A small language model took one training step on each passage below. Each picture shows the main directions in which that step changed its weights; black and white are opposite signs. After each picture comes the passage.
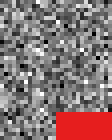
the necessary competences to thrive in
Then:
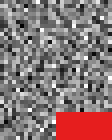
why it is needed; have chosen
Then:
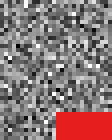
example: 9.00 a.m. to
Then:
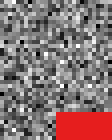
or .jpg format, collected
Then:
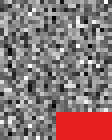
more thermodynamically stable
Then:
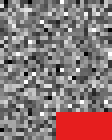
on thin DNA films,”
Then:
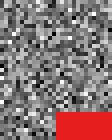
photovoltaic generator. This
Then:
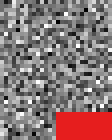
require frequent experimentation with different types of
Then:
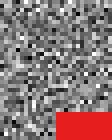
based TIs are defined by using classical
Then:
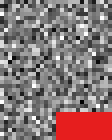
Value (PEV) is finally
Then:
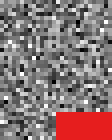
the sharing information with the suppliers
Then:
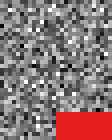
Supportability Analysis activities and their
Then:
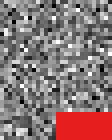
religious tolerance. Even
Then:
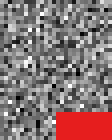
agricultural production is considered one of the most important in
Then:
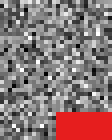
overload and coordination -
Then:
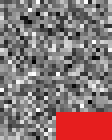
the Ministero della
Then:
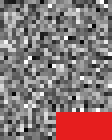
8]. the thickness of different layers in
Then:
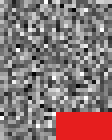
genres of types. In this respect
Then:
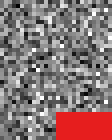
travel companies' suggestion
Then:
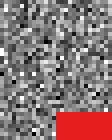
branched structure of phenyl
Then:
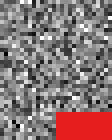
hence, should not be defaced.
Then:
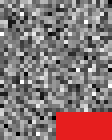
of the probability of host colonization
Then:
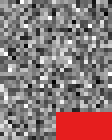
week in primary grades,
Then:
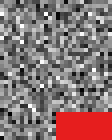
month of August, 2013 to
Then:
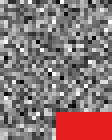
problem we are tackling is the
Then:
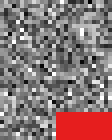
seek to publish their research results
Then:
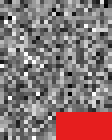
contents. In general CFRP have better
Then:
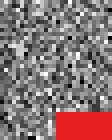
previous years, entrepreneurs had
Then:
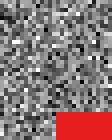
and many saw it as a threat and
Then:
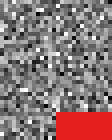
Using each constructing square,
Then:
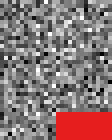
for the independent variables Batch X
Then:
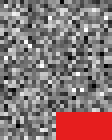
varying associations between healthcare accessibility
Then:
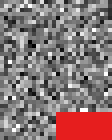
$-\Delta H^\circ$
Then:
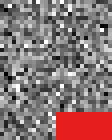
and intra-shot corrections is
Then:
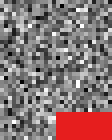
mixture was acidified with
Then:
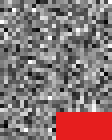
unicornuate uterus can
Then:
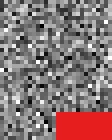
algorithm based on generative adversarial network
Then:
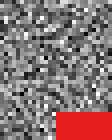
major factors that are causing delays in
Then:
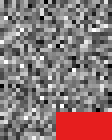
should be noted that the Latin
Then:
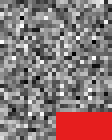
endometritis, wound infection,
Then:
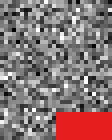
were diluted in MEK increased
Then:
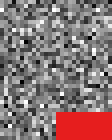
(sump filling, flow
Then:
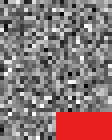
Strong Efficiency: Prices
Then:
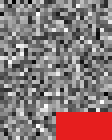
and kindly hosted by our partner
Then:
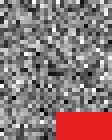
income gains among Mindanao
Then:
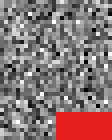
engagement. The insurgents equally
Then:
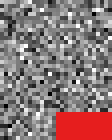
the opening has been observed. 4.4
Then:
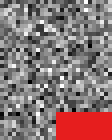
papers sourced from the Google
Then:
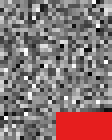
Firestone et al. (1998),
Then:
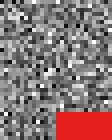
the instants of the incorrectly
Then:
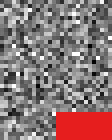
analysis, using the Statistical Package for
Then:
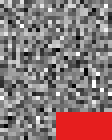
automatic devices and electrical
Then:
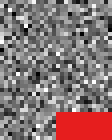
✓ Speeding. -
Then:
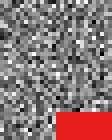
balanced distribution in governance,
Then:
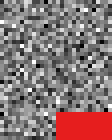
professor of psychology, who
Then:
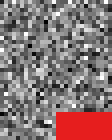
new concept linked to the use of
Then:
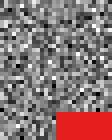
starch hemostatic agent was
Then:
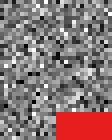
same. - Transmission faults are
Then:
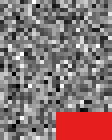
and gypenoside XVII,
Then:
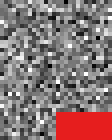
the Russian Orthodox
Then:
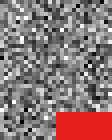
system, rule-based system and
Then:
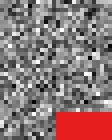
some promising and prospective
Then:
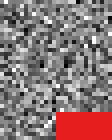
with a Nomarski prism
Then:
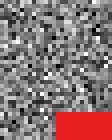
of TRH and CCK in the
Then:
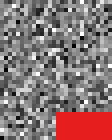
respondents which include farmers (150) and
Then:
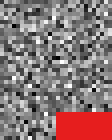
human resources to measure these costs. WP4
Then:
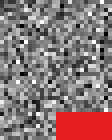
production will be much cheaper than the
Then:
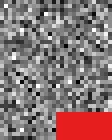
1. Very Low Mastery
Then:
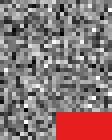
implement the MI Brief Intervention
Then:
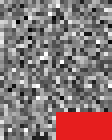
financial hardship, negligence
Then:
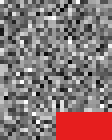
delivering effective, engaging,
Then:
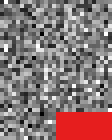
story encourages one to pay much
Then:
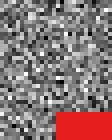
these parameters. With its Java
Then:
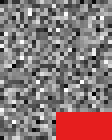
FI Faraday Isolator
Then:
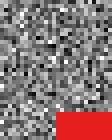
importance of swing voting in
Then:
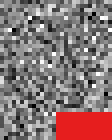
non-state sector. assisted
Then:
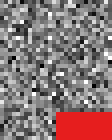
welcome new members, or those who
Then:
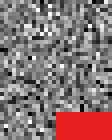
volume than warm and hot data,
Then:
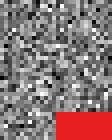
(n = 150) Puerperal
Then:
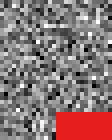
present. Qualitative analysis is crucial
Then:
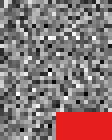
validation workshops.**
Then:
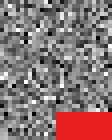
15,000 copies of Witness
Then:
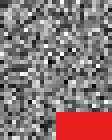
limited under the conditions of the Grant
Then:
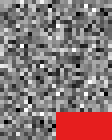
120 Insects, primary
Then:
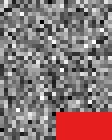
growing aged population) that increases
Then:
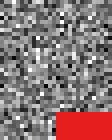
Pidgin inflectional morphology
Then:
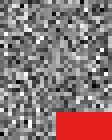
consumption of electricity 13.
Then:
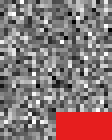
developed a learning method based on the forehead
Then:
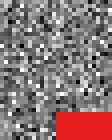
values were divided by the signal's standard
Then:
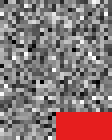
to seed metastasis. These
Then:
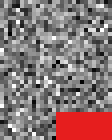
germination percentage, were recorded
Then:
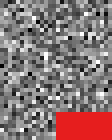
in the structure of the enamel in the
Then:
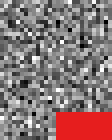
implications of this study are to empower
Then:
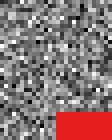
informed design decisions with regard to
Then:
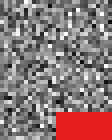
which documents all articles that have been
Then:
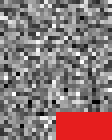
Decultivation No trans. of interest
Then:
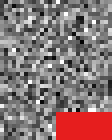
in agriculture, including reclamation and water
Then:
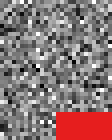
Sustained release (SR)
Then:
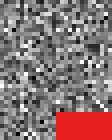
years. In the middle of the
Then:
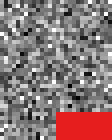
performance; attributes of marketing
